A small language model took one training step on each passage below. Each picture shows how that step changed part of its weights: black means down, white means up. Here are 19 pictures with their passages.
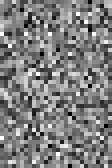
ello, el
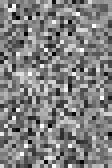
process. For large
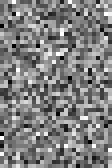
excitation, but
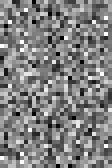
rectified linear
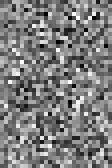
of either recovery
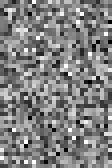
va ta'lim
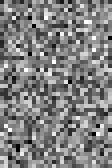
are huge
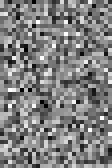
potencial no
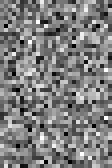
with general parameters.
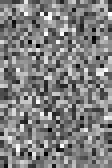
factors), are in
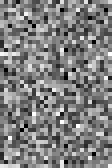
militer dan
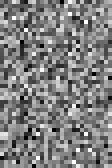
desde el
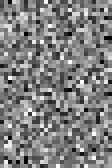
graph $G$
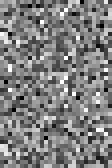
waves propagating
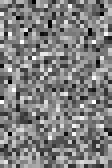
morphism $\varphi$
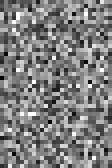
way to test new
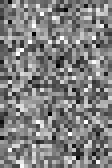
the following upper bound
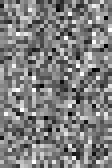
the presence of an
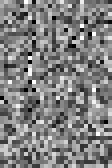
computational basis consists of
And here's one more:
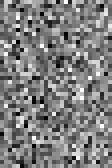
the topic.
